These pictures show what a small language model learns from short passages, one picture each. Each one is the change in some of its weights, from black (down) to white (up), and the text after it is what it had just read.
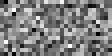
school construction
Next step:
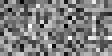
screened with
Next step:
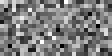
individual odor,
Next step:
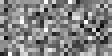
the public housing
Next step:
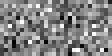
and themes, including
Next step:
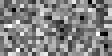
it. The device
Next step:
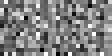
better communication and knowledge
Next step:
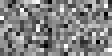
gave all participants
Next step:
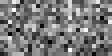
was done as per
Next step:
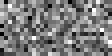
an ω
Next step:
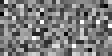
their comprehension
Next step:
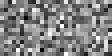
increase in the relative
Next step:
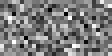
proverbs but
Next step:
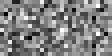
New York,
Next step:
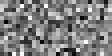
resulting to no
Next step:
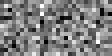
and especially from
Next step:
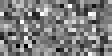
are nurturing
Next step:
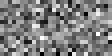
are displayed
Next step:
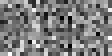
in both environments,
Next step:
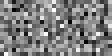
have been widely
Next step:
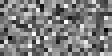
using SPSS
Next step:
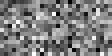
displacement and
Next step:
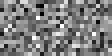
means and the
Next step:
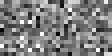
height h is
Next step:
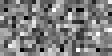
parameters for each
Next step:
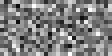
distribution (Figure 4
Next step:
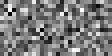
the governing
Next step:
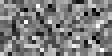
Defined On
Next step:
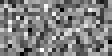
managed in
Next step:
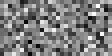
decision-making -
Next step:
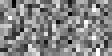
to be interviewed
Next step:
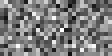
In its strategic
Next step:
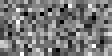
origin of
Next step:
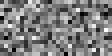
of the Republic
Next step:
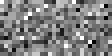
of on-site
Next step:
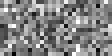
Legal's test
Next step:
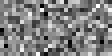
and simulating
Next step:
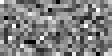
postoperative follow
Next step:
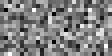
assessed by using a
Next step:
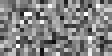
excitons with
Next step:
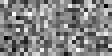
online lessons
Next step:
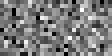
colleges showed
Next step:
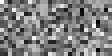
specifically from small
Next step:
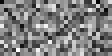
the source of
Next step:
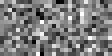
argon with 2
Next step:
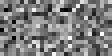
of this study was to
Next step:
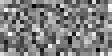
selected using information and
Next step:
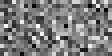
- During the
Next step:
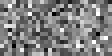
if required by public
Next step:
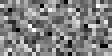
clients physically
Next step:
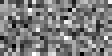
including areas close to
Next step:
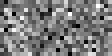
possess strong
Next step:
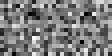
very high [3].
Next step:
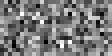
and provision of
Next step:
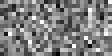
recommendations in a
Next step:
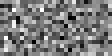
of solar PV
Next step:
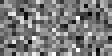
high energy dependency with
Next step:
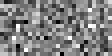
related to marine
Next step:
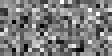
regions at risk of
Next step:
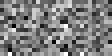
significantly higher than the
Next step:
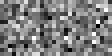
main and control groups.
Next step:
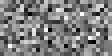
back to you
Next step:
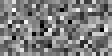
of their work was
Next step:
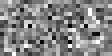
important C-C
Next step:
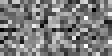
were required to
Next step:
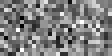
test setup consists
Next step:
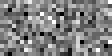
defined gestational
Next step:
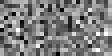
process will generate a
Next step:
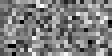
smaller groups.
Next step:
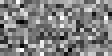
of Applied
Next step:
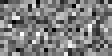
(see Table
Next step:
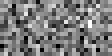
partners from
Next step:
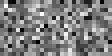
bounded by two
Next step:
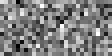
Old and New
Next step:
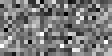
the definition of
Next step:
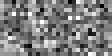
more reasonable
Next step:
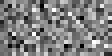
factors that influence the
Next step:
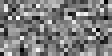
the blackout
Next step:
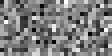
for their empowerment
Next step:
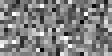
after” (the
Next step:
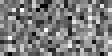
growth rates.
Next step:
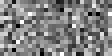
post processing has been
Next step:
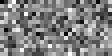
mg/L for
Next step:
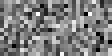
matter, and
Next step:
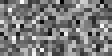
graphs in
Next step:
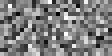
to be accounted
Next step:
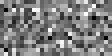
area of the leaf
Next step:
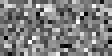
processes estimations
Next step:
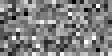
reliable and
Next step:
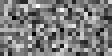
rectify its
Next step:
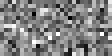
network. The results show
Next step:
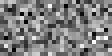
of Corn
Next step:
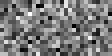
ovoid to
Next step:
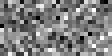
Depending on
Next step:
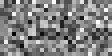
Installation For
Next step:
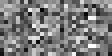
a sufficiently
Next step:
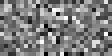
minimize alternate
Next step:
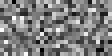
be considered as the
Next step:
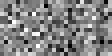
and Technology,
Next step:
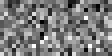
To make changes in
